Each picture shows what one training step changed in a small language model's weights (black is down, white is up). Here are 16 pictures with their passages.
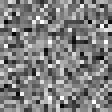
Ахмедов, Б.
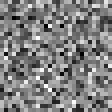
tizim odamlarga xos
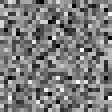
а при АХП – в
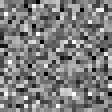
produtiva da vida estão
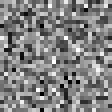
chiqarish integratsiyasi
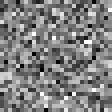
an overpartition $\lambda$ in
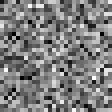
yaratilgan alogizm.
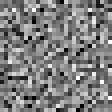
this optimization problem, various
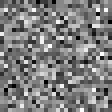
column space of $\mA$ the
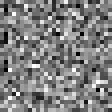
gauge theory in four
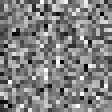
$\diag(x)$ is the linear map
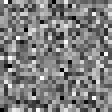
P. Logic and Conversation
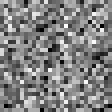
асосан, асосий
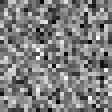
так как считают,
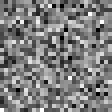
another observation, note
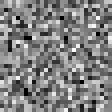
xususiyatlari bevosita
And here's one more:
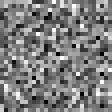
Qosimova K. Tarix
